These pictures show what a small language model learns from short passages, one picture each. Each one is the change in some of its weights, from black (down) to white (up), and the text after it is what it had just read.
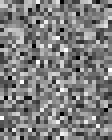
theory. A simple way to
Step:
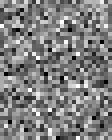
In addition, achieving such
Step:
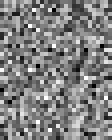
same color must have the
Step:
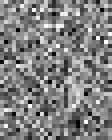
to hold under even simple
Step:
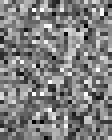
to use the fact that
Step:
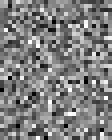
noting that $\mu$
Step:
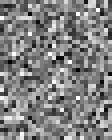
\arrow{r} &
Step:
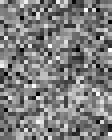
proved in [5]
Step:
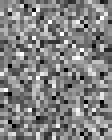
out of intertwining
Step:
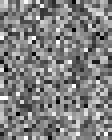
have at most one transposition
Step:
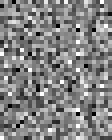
diameter. However,
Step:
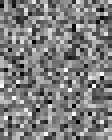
$\tf$ mod
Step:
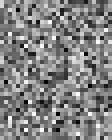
of Stanley on
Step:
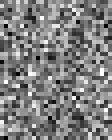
Adjust generator
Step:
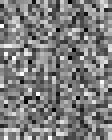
allocate samples
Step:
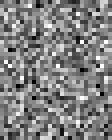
= {Journal of
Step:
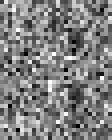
the assumption that $\partial
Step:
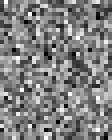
define $m = n +
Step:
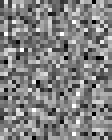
independence, this study
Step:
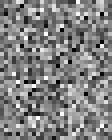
on coincidence of the
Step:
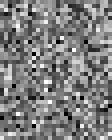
B$ as an equivalent to
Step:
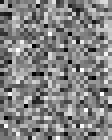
Y \to R^s
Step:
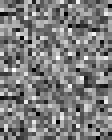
Electron Laser
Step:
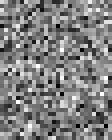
embeddings that eventually
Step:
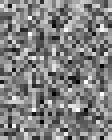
answers two
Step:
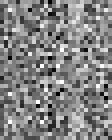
provides the main term.
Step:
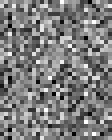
results of this study are
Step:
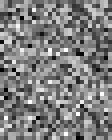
Cayley graph of
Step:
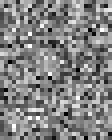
is the leading term,
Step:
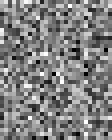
are linearly independent.
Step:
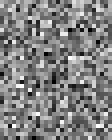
of the block except,
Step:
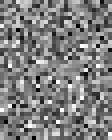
for state transfer of
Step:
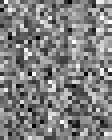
such that $\int_X
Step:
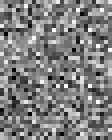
P}$, obeying
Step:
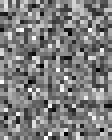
denote the set of all
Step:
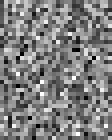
$n$ is odd,
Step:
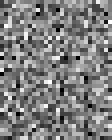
Conjecture 1.2 and
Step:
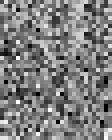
a prediction that will
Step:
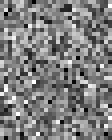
the first round. A
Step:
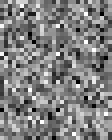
axis components of the
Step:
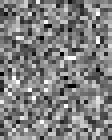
For every $\omega \in
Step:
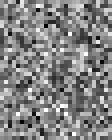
avoid confusion with
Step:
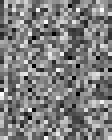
$C$, which is a
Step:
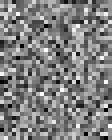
or less. A better
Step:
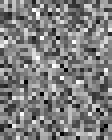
trivial one dimensional extension of
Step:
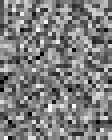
$W$ is an exact
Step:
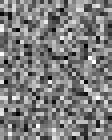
its places, the
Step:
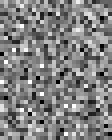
out by Wiener
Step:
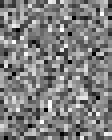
\rev{For \(
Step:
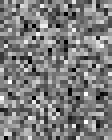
there are used estimates from above
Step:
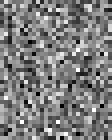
universal homeomorphisms can be
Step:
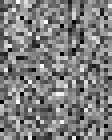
for $z\in
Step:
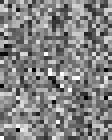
a time-change
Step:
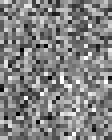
value of $k$
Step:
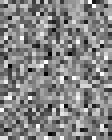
specific form for the hyperbolic
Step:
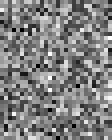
spaces are studied. We obtain
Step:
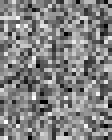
a definite predicate and
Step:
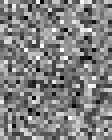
algebraic singularities, see
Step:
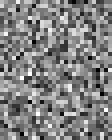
of $\Lambda^k
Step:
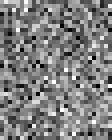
metric $g$ and the
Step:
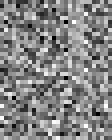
each configuration, we sampled
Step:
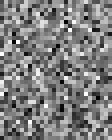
we consider linear reduction and linear
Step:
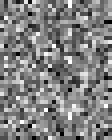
energy flux. For a
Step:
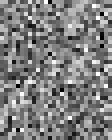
chords, whereas
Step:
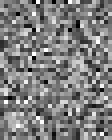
For sale by the
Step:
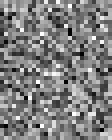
maximal clique, we
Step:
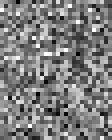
to cover all real added
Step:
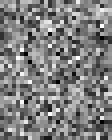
has not been discussed, but
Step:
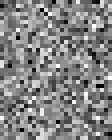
of a morphic
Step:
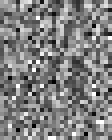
can be interpreted as the
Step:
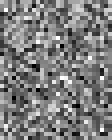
be the universal curve.
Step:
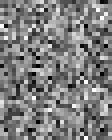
interface (the horizontal
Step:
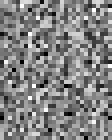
can also provide an explicit expression
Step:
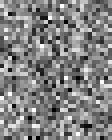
positive radial function in the
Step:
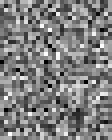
is equivalent to having a
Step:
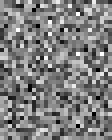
gas (pressure
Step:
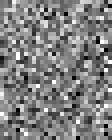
above, iff,
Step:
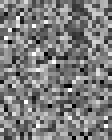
The function $u\mapsto
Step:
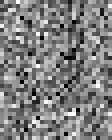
for all $n\geq
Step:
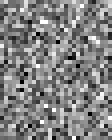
with $n$ the rank
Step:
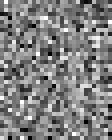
parts twice and we
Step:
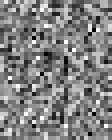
to $m$ to have
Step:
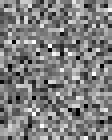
is not derivable in
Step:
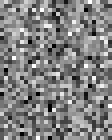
to the Riemann hypothesis.
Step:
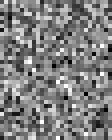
categories all monomorphism and all
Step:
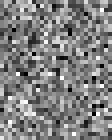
w\ge 0$ in
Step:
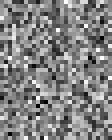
the metric leads to equipping
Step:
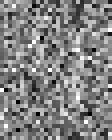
zero generalization errors under
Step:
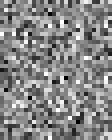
density, defined by %
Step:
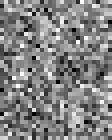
polynomials given by (see
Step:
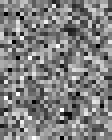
Hence at large $T$
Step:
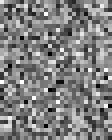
Open Problem }.
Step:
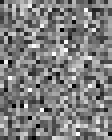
one of them is fixed,
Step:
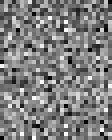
set $\mathcal{V}
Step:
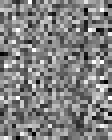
slightly. We shall
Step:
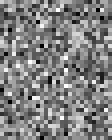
gives an alternative prove of
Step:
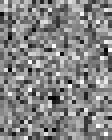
two. The indices of
